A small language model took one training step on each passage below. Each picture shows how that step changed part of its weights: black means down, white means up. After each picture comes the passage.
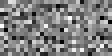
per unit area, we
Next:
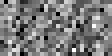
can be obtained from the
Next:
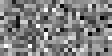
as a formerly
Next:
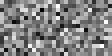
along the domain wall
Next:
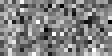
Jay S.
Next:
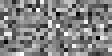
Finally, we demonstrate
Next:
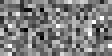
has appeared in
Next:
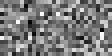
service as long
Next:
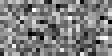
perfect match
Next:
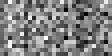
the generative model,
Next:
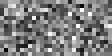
even though ABA
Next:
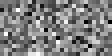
LDA model.
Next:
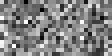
be restored if
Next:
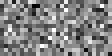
We take the free energy
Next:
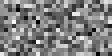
linked, in
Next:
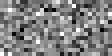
heating and give results
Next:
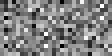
\hline \hline
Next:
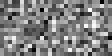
and out. A particular
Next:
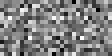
other hand, cloud
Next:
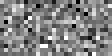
when the effect of
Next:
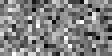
of being matched
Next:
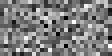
The same model was
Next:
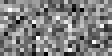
As depicted in
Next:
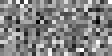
its current passage close
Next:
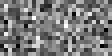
RE techniques for
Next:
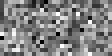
relationship between formal and
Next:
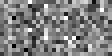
splits into two
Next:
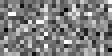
\pi i}
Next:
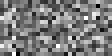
problem of putting
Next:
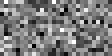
pairwise, and
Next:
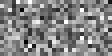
the 22 GHz
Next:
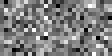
\eeq % where the
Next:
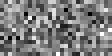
the terms for any
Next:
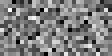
So far our primary focus
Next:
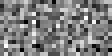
we use a slit
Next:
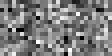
running simulations about
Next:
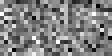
radiograph analysis.
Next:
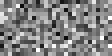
structural equation
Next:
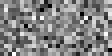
the CE statistics
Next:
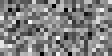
lifetime in
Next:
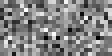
the provided test cases and
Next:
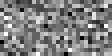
derived from the application of
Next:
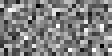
all cases, we find
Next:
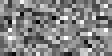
part of the periodic
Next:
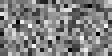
or refute these
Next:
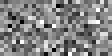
N)$ {\small
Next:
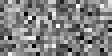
the new terms $%
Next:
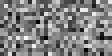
parallel training strategy to
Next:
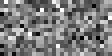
updates, and
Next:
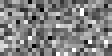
mean squared radius of
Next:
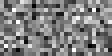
setting is a special case
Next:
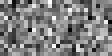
is essentially same
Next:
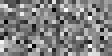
model. Using these
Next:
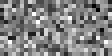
match with $\bar
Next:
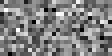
Structures and
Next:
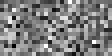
inserting in the
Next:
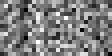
excitation power,
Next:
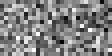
these quantities remain
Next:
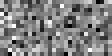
relies on a
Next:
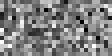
rotate the axes
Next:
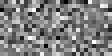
approximate upper bound in
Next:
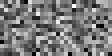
context indicates that the energy
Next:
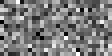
over intervals of
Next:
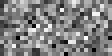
here that the possibility
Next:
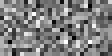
with a shape parameter of
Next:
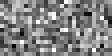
$\lambda$ are shown
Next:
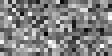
constants $\tpl
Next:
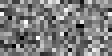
give different maps.
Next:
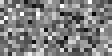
domain. By examining
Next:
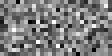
approximately incoherent and
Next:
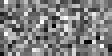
masses are not generated at
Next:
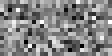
the prohibitively
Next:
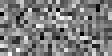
gradually appear in
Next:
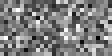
AMD at the
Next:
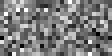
in dynamic sense
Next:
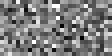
M. Randall
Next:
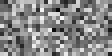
positive constant $\alpha$.
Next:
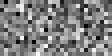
asymptotically. Therefore the
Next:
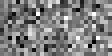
surface $S$, such
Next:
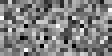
& MTER &
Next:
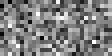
change in the field geometry
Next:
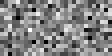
balances. For
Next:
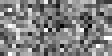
suggestion that the
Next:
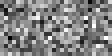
of the Monte
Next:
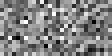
close to Gaussian distributions and
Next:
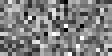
the branching fraction to
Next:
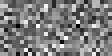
by randomly fluctuating
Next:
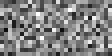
a purity of
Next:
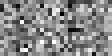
close proximity
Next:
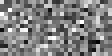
very close to the
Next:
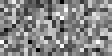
for several values of chain
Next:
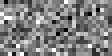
values of operators are calculated
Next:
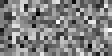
spatial momentum $k$,
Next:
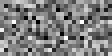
source displayed almost
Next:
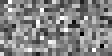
point $\tau$ of
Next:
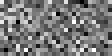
additional scattering present below
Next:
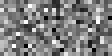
removes obviously
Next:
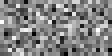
leads to a decrease
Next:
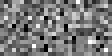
to compute team
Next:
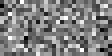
part of the phase space
